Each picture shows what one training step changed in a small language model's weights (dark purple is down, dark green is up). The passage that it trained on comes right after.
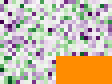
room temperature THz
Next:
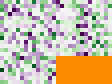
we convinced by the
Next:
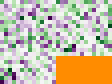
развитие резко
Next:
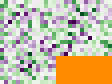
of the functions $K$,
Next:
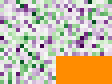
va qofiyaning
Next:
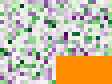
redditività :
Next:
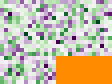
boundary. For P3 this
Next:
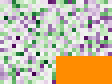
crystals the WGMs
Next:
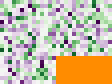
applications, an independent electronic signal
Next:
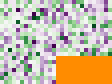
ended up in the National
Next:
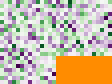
*Interaction Design
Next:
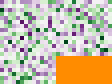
de coordinación de las
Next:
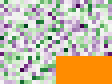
merosi xalq
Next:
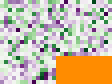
is well reproduced. The
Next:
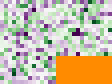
gauge mediation this scale
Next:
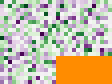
formalarında hám
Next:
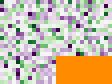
auf ihr
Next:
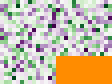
created in these collisions
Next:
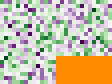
by imposing the equations
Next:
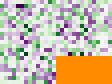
cm/s$, the life
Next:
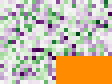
koşulları ve
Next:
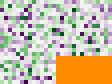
oshirildi. Zarur
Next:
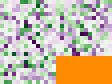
FFBS, and
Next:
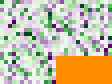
with overlap, because one
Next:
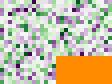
strong magnetic field. The results
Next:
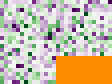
\leq T$) as
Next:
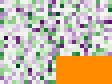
the strong-coupling
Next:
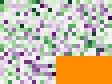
a Predictor of
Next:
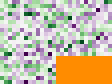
Os lutos
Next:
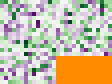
shown that the proposed frameworks
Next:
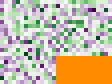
educational process in order to
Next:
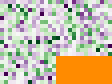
$\hbar$ is sufficient
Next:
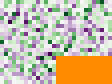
article discusses the relationship
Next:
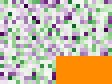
characteristic behaviour very similar to that
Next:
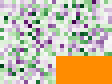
iborasi, bir
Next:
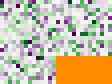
trade-off between
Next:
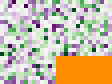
o`quv jarayonini
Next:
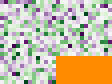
spite of the fact
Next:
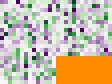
few as two propagators allow
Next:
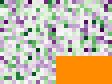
manner as above for this
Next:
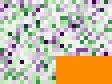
fato de toda a
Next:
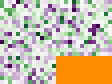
constellation input.
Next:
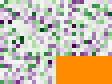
consider the quarterly
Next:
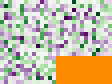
docente esse processo de
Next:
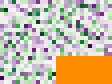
hand, an electromagnetic
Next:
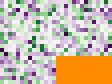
majority of cold particles
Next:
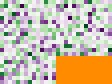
of the true value:
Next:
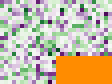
Disorder; Porto
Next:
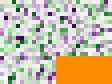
present. Without loss of
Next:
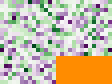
Produkt der
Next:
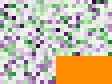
O'zbekiston Respublikasi
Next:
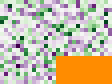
$\gamma p \to p
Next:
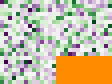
o'ta muhim va
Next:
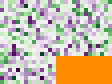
(-) for the
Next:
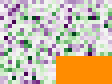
AR throughout
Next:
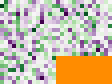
than in the first:
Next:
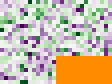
ta’lim sohasini
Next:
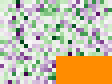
in addition to electronic correlations,
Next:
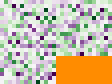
atomic state with one excitation
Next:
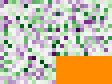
is typically limited by the size
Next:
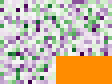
the fully vacant ground state
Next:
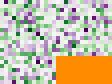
structures and restoration, and
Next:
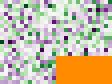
was taken from the original paper
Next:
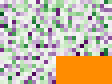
statements are certified
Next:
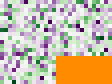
and Technology, University of
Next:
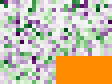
rivojlanish davri ona
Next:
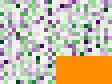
que mueven a los
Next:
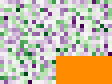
dan masyarakat.
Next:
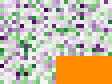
mumkin, asosiysi singan
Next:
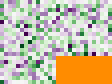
Die flächig
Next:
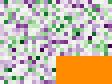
madaniyat uylari
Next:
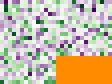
this point, it is possible
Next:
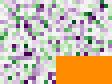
că ar reprezenta mai
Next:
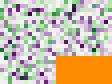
trace different environments and
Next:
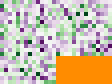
fixed in the training of the
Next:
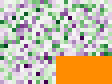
Farg'ona davlat
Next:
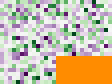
кустовидно с
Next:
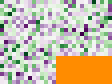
vortex rings due to
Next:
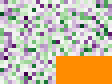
and political conditions for the
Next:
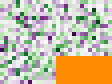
process live video
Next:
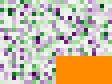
species {\it 4} in
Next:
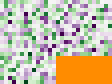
of any orbital degeneracy,
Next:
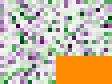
$Z^0$ production
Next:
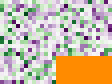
terms of the Rouse
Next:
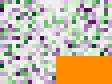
L V_A /
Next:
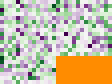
as a factor of effective
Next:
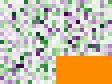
If $|S \cap
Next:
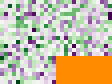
seven features for representing
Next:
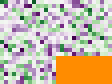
de hausse.
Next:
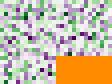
Neste sentido, as
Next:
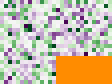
part of the relaxation of
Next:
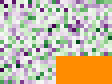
de los movimientos
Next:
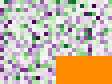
cross-kerr resonance
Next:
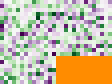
Persen Anak
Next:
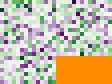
the low cost which represented the
